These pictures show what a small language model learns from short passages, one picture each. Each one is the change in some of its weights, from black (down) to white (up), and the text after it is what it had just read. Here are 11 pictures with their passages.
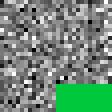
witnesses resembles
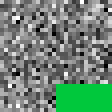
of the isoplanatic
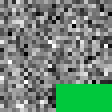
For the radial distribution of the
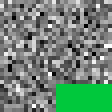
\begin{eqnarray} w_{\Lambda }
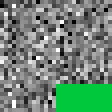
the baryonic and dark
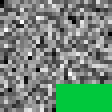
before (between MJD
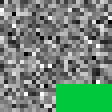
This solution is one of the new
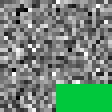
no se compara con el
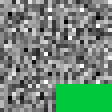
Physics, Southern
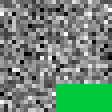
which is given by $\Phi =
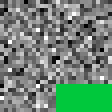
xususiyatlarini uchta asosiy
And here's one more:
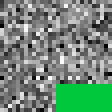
is given by Yadav \&
